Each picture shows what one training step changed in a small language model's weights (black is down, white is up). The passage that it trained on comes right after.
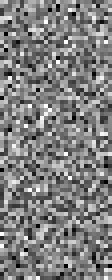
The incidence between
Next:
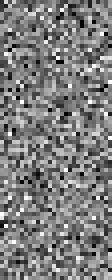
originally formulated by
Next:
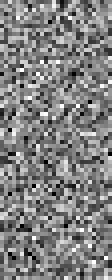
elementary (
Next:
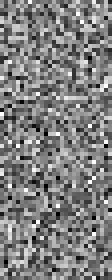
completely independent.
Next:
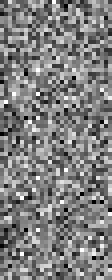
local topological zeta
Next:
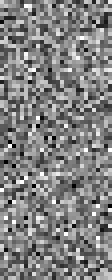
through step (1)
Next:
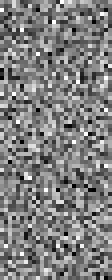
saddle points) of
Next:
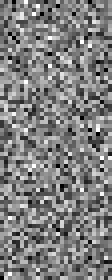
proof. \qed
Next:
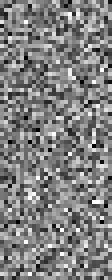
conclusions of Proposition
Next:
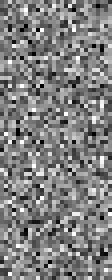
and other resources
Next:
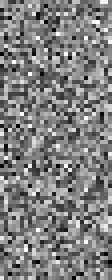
$x$ in the
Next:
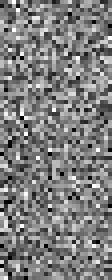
and then in a second
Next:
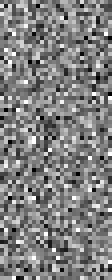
(resp. meet
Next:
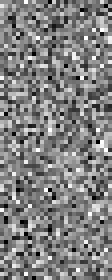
factor of $\Phi$ if
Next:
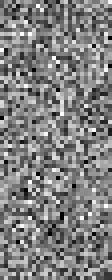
Dirichlet character
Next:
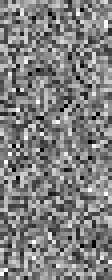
be applicable are used
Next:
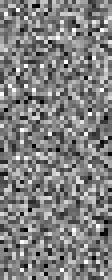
coalescent with
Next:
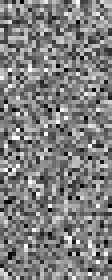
and its consequences
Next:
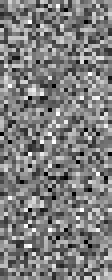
given $\omega \in
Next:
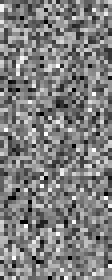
It follows that the element
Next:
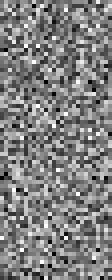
\end{equation} In
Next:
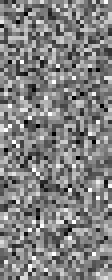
are $n=\ell$
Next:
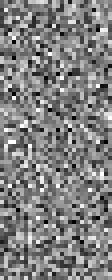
the coordinate $t$, we
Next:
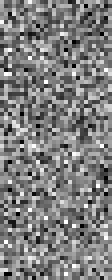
n$ modulo
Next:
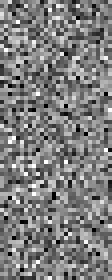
input vector $\m
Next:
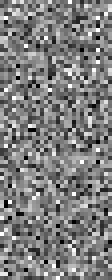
off $Q$. In
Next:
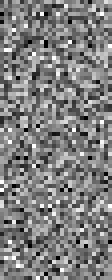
a suitable minor
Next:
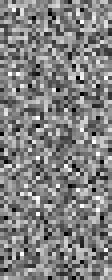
be first defined on elements of
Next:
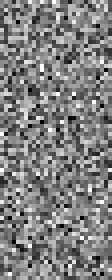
a manifold $M$,
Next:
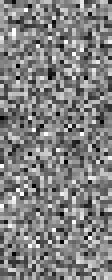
of polarized variation
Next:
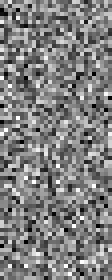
algebras associated with root
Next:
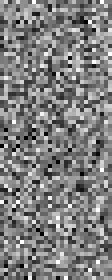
to assume that $X$
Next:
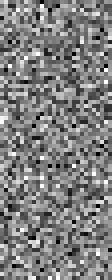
operator] Let a functional
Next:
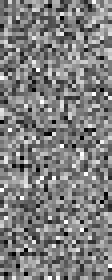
uniform tracial
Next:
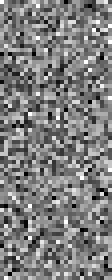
$\theta^*$ or the
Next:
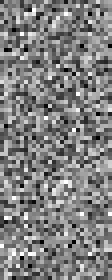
t + \varphi +
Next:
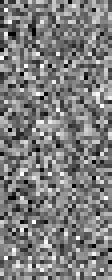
the upper half
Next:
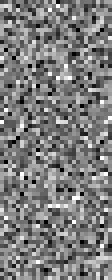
The total number of
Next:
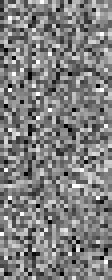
the triangle inequality in the
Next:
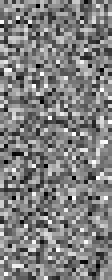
on the above choices
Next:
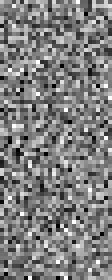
function $N$ as defined
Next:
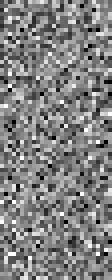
the integral representation (the
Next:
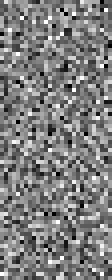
of Tka\v
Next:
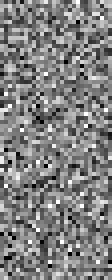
and $G\cong
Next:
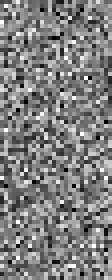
j\leq r$, on
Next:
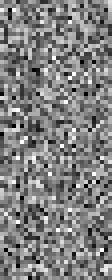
All course
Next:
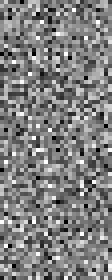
$h$ of where the
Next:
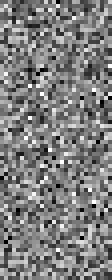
In particular, we even
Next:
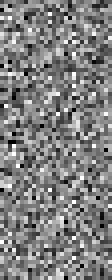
we must keep
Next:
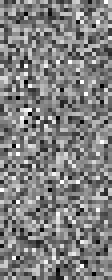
is reduced to a
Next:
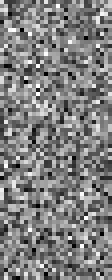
the cartesian
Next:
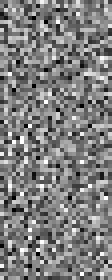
that all the QH
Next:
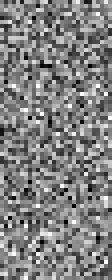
with the same convex
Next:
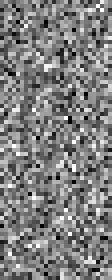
edges incident
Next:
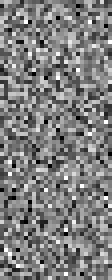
that the open spot
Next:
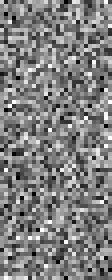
orbit of $1$
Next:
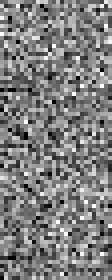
and Vogtmann prove
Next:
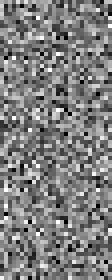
$ \triv $ to
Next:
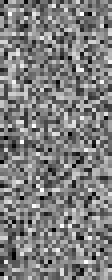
equivariant with
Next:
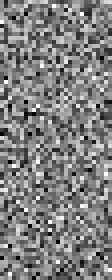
exists a modification of
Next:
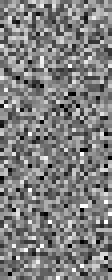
each group of connected inner
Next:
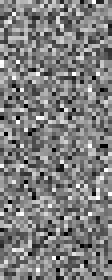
estimation is given in
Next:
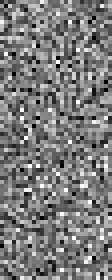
Compared to other
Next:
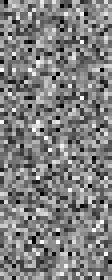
coefficients), and hence are
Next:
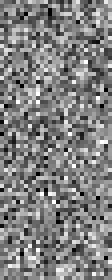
is taken over the points
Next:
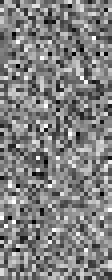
itself. For any
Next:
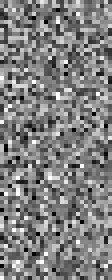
that $B(x,
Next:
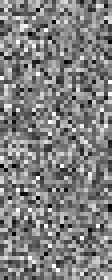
Before even
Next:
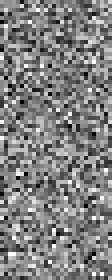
in conventional
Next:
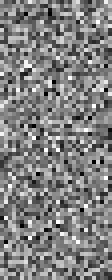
is preserved under the
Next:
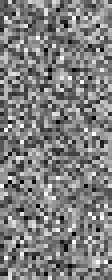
circle at
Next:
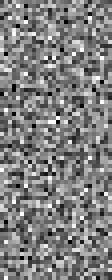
Hartree equation with
